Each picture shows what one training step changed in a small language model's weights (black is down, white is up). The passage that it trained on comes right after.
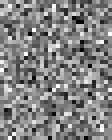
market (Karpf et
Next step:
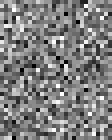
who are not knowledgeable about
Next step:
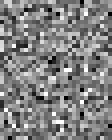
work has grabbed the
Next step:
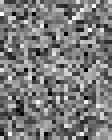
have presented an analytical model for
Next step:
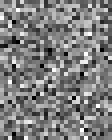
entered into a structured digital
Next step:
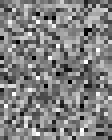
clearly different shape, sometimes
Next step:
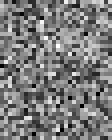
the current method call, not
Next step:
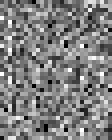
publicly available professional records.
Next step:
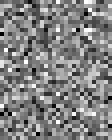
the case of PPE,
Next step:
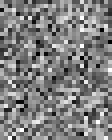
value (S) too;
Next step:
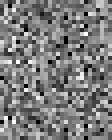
pesticides, where and
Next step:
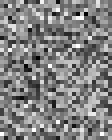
that in polycystic
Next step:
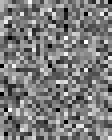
12 weeks in the same solution
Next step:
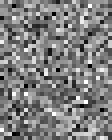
were divided as mild
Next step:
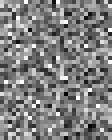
noticeable that most of
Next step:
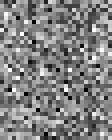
This study aims to determine the
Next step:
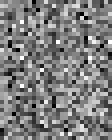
each orbit over the duration
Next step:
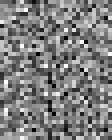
concerning the presence of the
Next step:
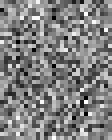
a diagram circulated in the
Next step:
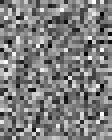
response - ▶ Range of
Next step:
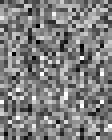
between residents according to
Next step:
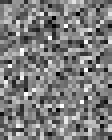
. We prove that for
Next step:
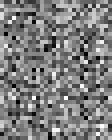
positive correlation was found between the
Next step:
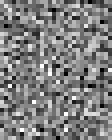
in existing symmetric algorithms
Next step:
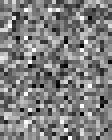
you attend more because it
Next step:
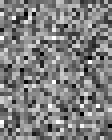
has a contract and
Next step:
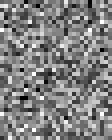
and resistance to chemical attack
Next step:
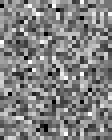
packet injection.
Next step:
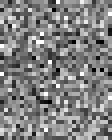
stake than solely the
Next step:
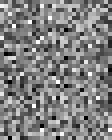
use of social media in travel
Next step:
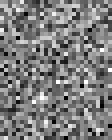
into energy probably due to
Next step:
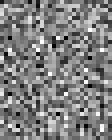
of solar cells in different part
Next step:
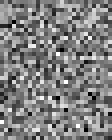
format of Excel file,
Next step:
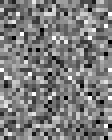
(TST). CECT
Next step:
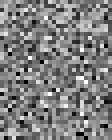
Indonesian flights still
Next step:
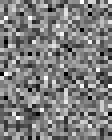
5. Programming language Figure
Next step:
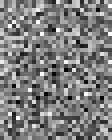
as a result (the main
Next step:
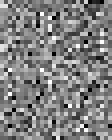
waveform detected by the signal
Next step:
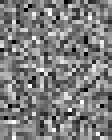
winds, sea state
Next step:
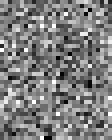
2020, the virus had spread
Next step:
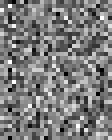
which primarily causes drastic
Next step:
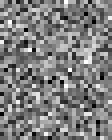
can be domesticated and
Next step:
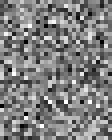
and a booklet to
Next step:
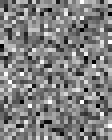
(3) The implementation of
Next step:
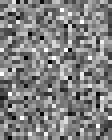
audits are: -
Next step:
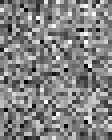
radii of 350 and
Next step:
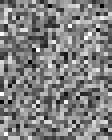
, a precise knowledge of the
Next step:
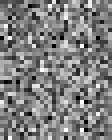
water then added drop wise
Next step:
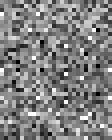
NVivo version
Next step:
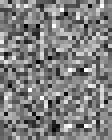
in mm and with an accuracy
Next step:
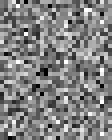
in psi units. T
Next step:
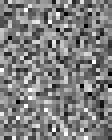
cervical cancer in
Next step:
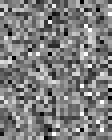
C) and exposed further to
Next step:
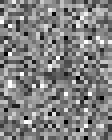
$z \leftarrow
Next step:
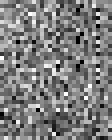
recent years due to their
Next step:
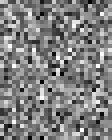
air environment 2.1.
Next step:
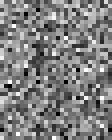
became a trend from 1913
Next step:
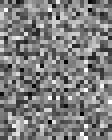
on borrower behaviour and
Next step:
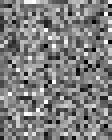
Auto (metadata)
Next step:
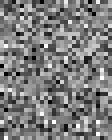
Z to be the uniform
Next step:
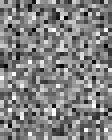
project success criteria are reliant
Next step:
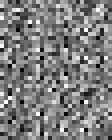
trending topic and researchers are
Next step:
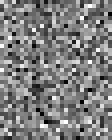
apart from standardized,
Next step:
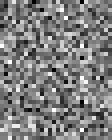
concrete trucks and
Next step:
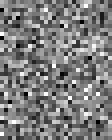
ones will be considered on the
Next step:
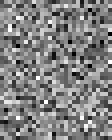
Ftf (traction
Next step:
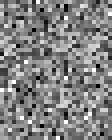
encourage them to acquire knowledge
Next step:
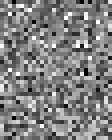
or psychosocial perspectives.
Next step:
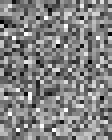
"technological and cultural
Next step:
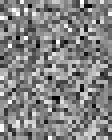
With entry tax being
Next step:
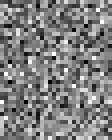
of propane and product distribution
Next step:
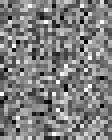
reflected much power to the
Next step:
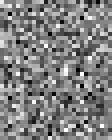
bodies and abdomens
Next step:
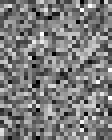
fit the innovative product within the
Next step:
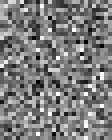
indigenous food in the
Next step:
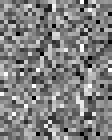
Electric Book Electric
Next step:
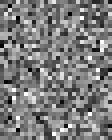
This license system gives to
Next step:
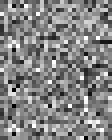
NODES – Nord
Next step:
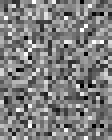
Stability Indicating Method
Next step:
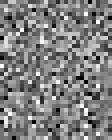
mL of Gallic acid
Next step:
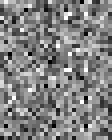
fusion, data grabbed
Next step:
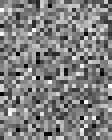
search of definitive solutions
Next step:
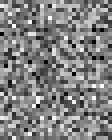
use of colour,
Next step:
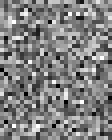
on college students in
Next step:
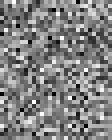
represent apparent viscosities at
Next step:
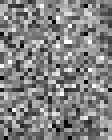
other hand, plastic bag
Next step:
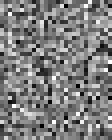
evidence. Specific to this
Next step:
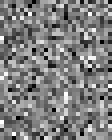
5.1 Saving project
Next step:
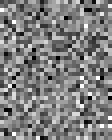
RPA contents
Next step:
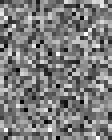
of the same Institute for assessment
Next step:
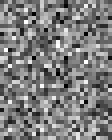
first educational environment, because in
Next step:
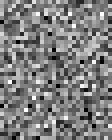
higher (Li et
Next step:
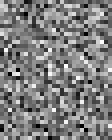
such products and the remaining part
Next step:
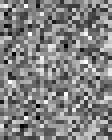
and treatment of diabetic
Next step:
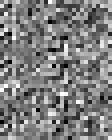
Nevertheless, when asked whether he
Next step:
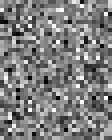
nga po nun we
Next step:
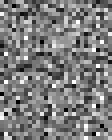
are many tools that must be
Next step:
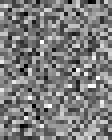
and follow a set of modern
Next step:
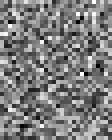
and alternative orthographies
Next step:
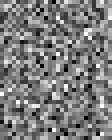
to the physical and mental strain
